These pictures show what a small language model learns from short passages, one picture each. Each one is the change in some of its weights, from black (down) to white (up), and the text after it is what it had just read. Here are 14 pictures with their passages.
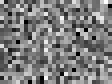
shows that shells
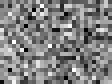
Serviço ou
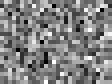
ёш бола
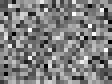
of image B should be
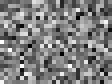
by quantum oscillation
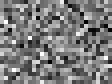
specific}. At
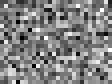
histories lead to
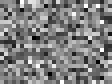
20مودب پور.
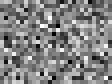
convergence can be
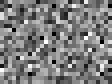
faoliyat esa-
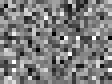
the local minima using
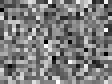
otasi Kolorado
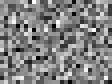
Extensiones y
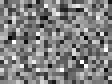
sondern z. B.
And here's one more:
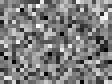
{\it bimetric
